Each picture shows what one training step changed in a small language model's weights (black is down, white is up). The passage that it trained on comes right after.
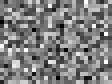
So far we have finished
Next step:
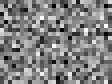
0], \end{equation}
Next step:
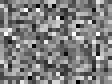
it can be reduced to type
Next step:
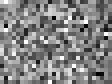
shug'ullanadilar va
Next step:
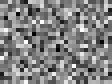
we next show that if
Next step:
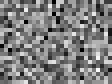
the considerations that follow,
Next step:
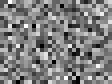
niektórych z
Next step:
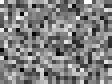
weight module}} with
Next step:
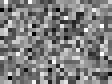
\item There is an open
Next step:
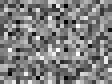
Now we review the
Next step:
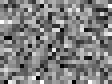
ou valorisé dans la
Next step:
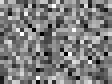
where $\gamma$ is a positive constant
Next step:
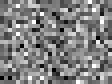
note on the strong
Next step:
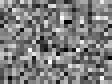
F d\mu$$ for any bounded
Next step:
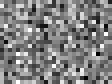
investigate how such
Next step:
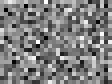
that $h_n$ is an
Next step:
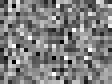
study, two different
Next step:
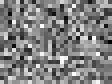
conjecture holds if it holds for
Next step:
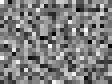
properties: \begin{enumerate}
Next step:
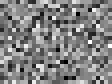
1}, is called the
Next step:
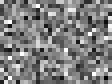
nonempty, thus the
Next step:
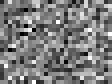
qo'llash ham
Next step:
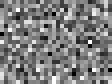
not invertible, then
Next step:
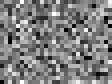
et anglais ;
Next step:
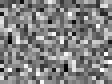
is satisfied. These
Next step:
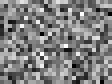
exist an $n\in
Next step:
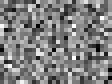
in the third equation poses
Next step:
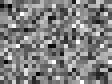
como a mudança do
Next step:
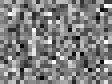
adicional pelas horas
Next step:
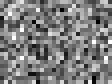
parte se reduce a
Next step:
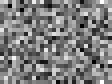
$\Psi$ lands in
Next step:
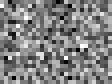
\section{Proof of the
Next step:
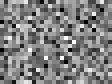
that the character values
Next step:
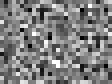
гербицидам на
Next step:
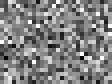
use of Game lessons in
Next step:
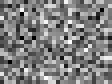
now meromorphic and
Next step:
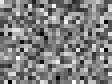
$\mathcal{H}$ is
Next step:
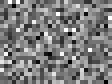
$x$) uniquely
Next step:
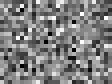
a+1$. Then, we have
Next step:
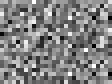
qabul qilishi
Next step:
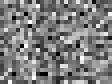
a continuum of independent
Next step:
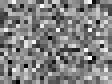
a numerical method for solving
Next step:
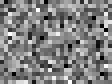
type II diabetes
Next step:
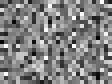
in graphs. J.
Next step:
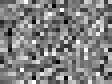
(David Tong,
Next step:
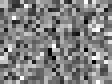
\in R(\wnot,
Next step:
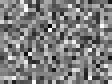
Belmiro Correia
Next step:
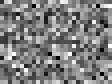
louvação da inveja
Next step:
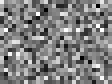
that $\lambda_n \in
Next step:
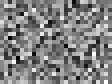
1}, and Weak 2
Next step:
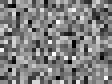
jistoty; -
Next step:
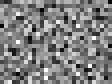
nomidagi TDPU
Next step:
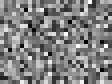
suffices to prove that
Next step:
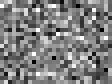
other hand, let $A$
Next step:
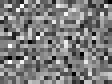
U$, one has : $$\left
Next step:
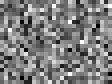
planar harmonic
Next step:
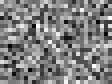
1$. In the case $n$
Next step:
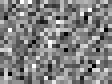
the set of all barred
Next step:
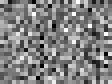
rate of species and
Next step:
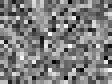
Tuhan yang dapat
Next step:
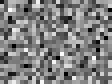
Milnor fiber
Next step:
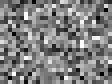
va dirigido
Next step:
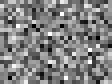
transporting perishable
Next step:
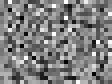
of $P$ are on the
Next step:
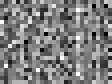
радикализма в
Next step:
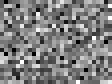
the time 1 map $F$).
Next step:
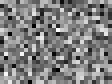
3. The morphism
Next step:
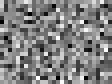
remark that our approach is
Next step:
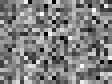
recurrent point is
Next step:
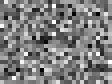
unda ajoyib
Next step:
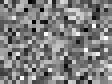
venta, donde las
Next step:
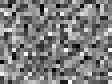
requisitos de
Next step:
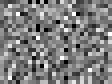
of the reciprocal of
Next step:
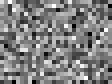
are given by explicit infinite
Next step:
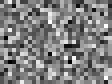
simplify the notation
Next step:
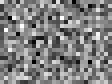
1.} Consider any point
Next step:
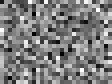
bounds. \begin{lemma}
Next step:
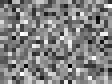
over suitable fields
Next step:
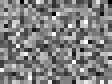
estruturante para
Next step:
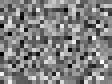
has a kernel isomorphic
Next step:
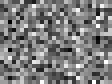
como constancia viva de
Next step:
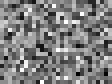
até o século
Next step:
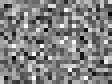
da memória em
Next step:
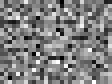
Key words:
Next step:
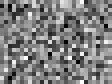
by using Whitney's
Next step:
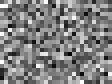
self-adjoint for
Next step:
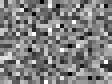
pudemos observar que
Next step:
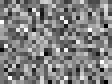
выше). Эта
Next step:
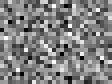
of the proposed direct
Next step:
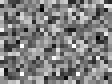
qiladi. Yangi
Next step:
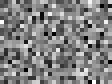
и приступов.
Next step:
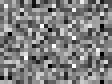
the weak formulation of
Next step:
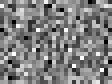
finally the error estimation
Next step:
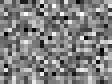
popularización o
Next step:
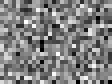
şu kodlarda
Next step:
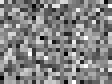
the orientation and the value
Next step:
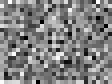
posterior study was
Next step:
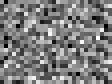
as que mais demorem a
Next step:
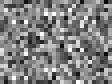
va axloqiy
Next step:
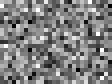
Dynkin labels
